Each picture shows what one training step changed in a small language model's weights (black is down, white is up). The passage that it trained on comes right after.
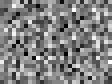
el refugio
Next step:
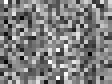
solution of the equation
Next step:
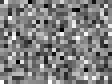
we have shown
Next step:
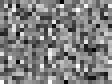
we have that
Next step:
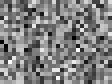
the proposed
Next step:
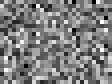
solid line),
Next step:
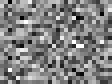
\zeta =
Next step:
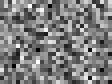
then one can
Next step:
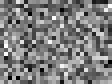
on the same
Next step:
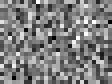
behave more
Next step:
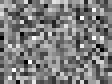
macro as
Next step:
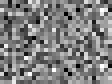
the direct
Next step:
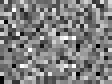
given pp
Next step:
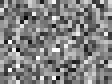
and the second
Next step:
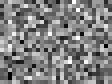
touch the
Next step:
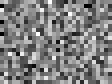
the greek
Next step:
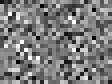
2$, corresponding to
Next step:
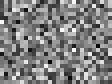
also generates
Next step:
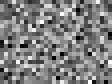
a subsequence
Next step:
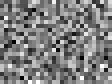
the relative
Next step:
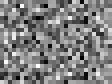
believed to
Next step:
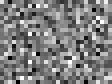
sa mga
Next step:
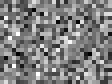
the application
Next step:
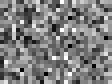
similar to the
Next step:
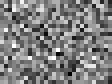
only) and
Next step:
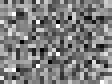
authors have
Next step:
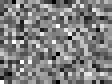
in Section
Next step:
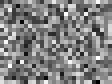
parts and an
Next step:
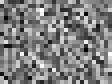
all } w
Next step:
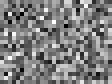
understand the
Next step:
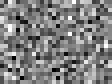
the Bethe
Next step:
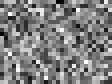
degree at
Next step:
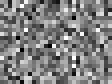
by \beq
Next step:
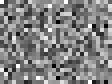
is a large
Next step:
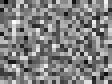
what follows,
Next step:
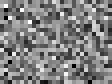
with scale
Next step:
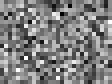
the chain
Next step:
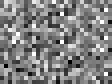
spin systems
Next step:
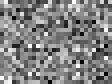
ou un
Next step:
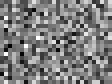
the set of
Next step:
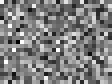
to theoretical
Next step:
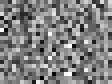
which is a
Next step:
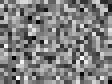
the dynamics
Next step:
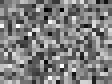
realized by
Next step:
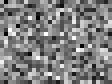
corresponding coloring
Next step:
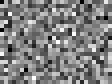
NNs for
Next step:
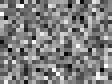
how Theorems
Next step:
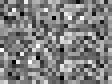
$f$ is
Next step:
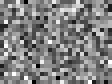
on a 2D
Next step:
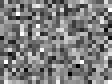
At day
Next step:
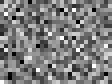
°C for
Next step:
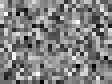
bir fizik
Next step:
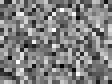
and does not
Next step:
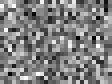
va til
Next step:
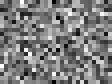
and 3 holds
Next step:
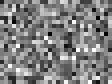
are generated
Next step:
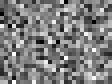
an example.
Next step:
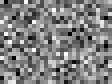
The Bank
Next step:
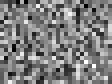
may weight a
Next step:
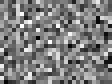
% и на
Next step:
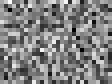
limiting radio
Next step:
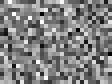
during the
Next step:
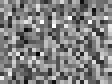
it never
